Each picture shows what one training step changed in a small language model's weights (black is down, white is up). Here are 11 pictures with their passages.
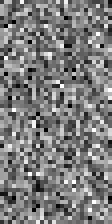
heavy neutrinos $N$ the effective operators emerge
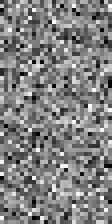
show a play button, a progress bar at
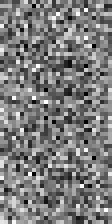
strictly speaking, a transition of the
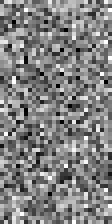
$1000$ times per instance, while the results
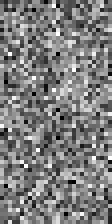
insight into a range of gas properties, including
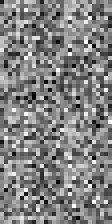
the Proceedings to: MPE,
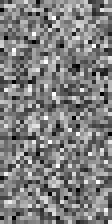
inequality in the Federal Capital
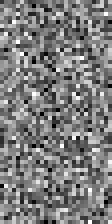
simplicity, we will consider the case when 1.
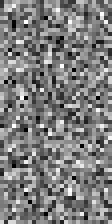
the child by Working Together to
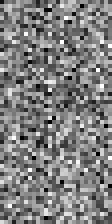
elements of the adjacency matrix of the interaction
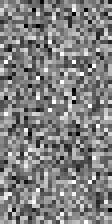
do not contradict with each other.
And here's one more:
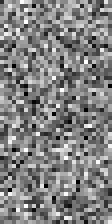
the allowed region for $Z'$ will decline
